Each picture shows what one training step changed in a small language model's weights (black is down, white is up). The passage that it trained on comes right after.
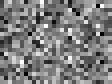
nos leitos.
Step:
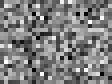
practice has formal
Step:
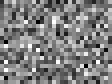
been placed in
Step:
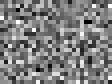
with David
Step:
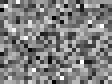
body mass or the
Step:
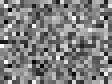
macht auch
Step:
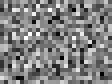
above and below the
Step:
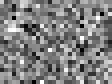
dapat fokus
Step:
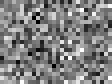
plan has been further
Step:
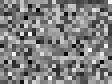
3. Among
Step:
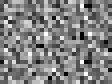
or two to three
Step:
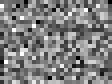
a different area,
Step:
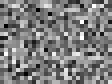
optar por
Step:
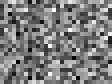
of supporting technology
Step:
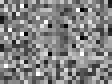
рост основных
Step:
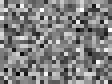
CEN European
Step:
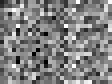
directly come from the
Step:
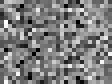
são dois
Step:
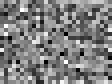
la atención
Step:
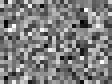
olarak kurumsal
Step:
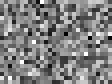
especially the United States
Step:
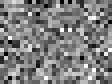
is syllable
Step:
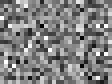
be automatically
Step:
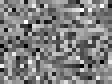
ou moins
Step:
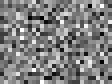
extracted by the
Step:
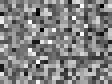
h. The
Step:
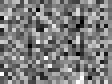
heredity in
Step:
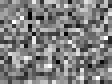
highlighted color
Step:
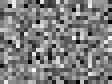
contains the complete
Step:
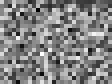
good legislation to
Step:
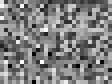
и был
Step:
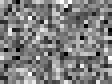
налаз у
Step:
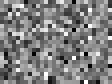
средств и
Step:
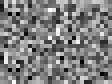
of analysis and optimal
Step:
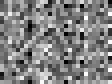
pumps are
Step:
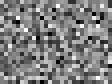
The universe that
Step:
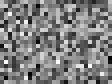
задачи не
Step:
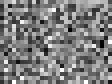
of accessing market
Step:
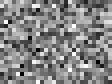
control rats
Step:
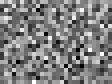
component, as in
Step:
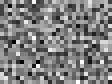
for using construction purpose
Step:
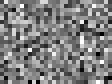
oğlu ile
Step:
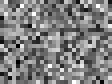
ranking technique
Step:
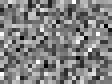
the leaves?
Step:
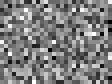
in Figure 2,
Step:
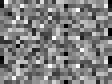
dried at
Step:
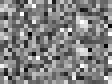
Bu vazaga
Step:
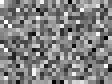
Group Teaching
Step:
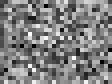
as well as increased
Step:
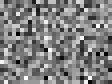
to be leading cause
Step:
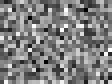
as easy as
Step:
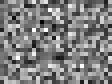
words and,
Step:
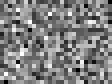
a set of
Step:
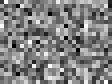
category could
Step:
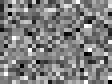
of personnel with previous
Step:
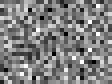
in Böhmen
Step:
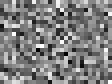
and composition)
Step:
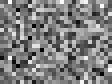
governamentais e
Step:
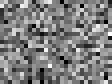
propose un plan
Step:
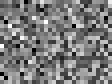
feito pela
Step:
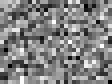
calls a
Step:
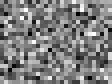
in the CAS
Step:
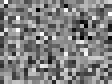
the spirit
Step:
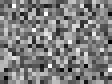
leads to a
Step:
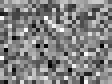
dem Objekte
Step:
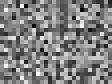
рідко –
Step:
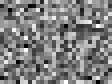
de qualquer
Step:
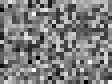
the case of the
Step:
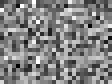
the literary
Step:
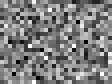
assessment, and
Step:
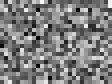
В результате в
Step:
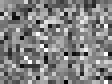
members recognize
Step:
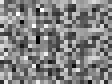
The values (Table
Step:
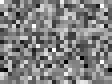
later stages of
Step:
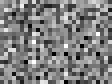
highlights the
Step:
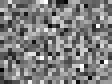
them. To reduce
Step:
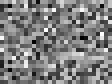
of 30. The
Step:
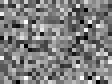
standard deviation of
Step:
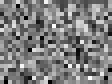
posteriores entre
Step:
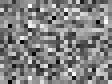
local food production by
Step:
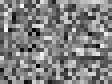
there are conflicting
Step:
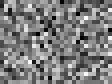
4.0 International
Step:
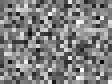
focus of the
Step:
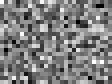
aprendizaje debe
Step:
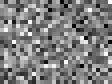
ma'lum bir
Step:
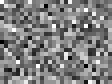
do metrô
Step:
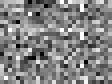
y is an output
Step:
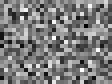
age of patients
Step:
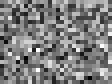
science and innovation in
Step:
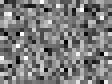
cause abdominal
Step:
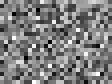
They are provided with
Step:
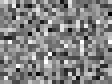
readers to the
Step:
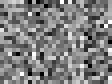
is comprised
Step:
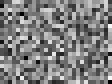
on digital product
